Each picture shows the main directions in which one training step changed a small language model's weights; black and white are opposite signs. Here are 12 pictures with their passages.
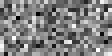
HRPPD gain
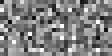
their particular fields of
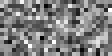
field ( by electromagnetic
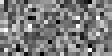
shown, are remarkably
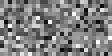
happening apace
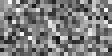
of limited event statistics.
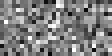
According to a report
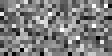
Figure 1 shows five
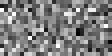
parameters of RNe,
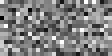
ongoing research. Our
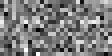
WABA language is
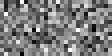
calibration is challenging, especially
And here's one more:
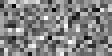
can be useful when samples
